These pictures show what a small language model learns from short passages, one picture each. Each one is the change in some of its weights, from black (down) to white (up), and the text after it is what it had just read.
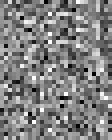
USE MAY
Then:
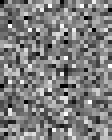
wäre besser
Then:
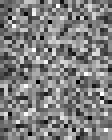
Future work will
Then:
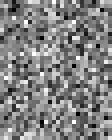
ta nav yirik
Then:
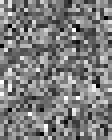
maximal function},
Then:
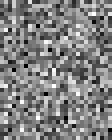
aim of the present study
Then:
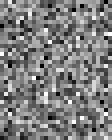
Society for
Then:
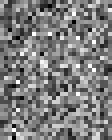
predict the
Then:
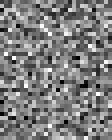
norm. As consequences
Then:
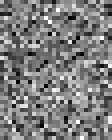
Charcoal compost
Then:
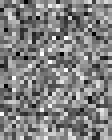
yang benar.
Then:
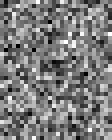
shedding light
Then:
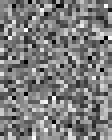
a genetically
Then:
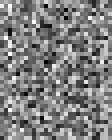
analysis, and reporting
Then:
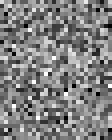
the present book.
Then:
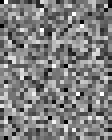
services definitions in
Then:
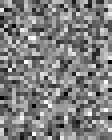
starting treatment
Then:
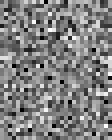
The final result of this
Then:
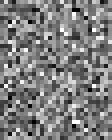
window, where
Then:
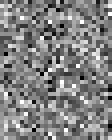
with K-Means
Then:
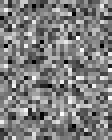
skills of
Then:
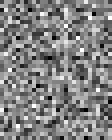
sich so als ein
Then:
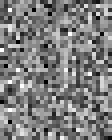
well-posedness of
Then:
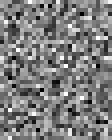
strategy, an
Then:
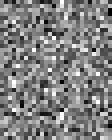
under Russian
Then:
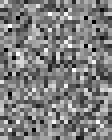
{\bf Twisted
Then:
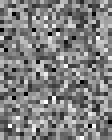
a decision which
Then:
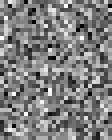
resíduos de
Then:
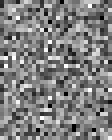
Thus calls of
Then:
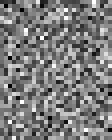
have not reached
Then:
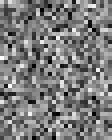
logic layer
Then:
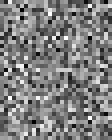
directors que permet
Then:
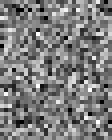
cachorros, las
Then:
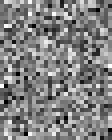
the network to process
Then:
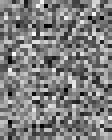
reaction time} =
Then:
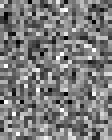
of biconvex
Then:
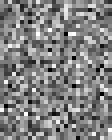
similar to the poster
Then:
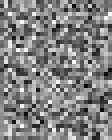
на обработку
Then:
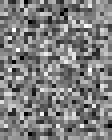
of least energy
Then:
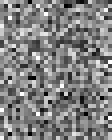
above equality, we have
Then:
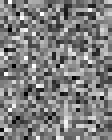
simple, connected
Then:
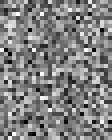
information centers,
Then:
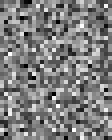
and gender,
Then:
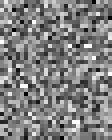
not qualified to
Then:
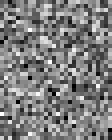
algebra, the vector
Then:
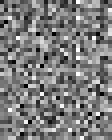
Euclidean space
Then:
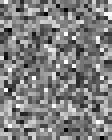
va har kuni
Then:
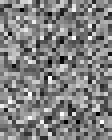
error bounds are
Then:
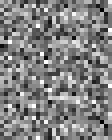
Year 1 Year 2
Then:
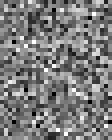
convex and compact
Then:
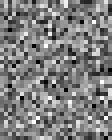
their covariance
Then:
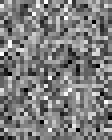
opportunities for
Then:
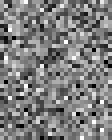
are associated with higher
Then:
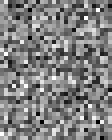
e um particular com o
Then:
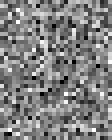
space $\mathcal{V}$,
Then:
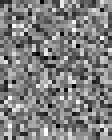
be null and
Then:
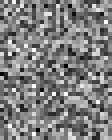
training sample of
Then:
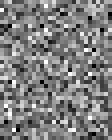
installed using
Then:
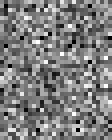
permutes among
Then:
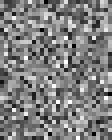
the highest and F
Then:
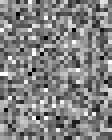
tell us that $
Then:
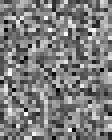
sometimes it seems
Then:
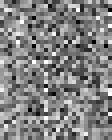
} \bye
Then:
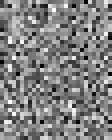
we compare values of
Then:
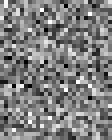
the flexibility
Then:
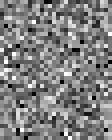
at the shocks
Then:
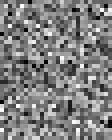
substantive role
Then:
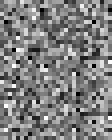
second inequality.
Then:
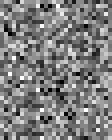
is arithmetic
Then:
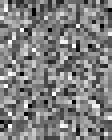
але її
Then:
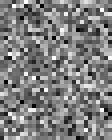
One hundred and
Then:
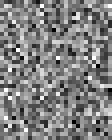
points de plus que
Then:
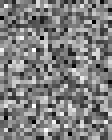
$\varphi$ induces
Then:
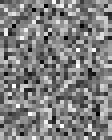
of the game can be
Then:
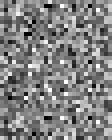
for any graded
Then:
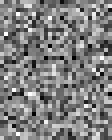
produk ini
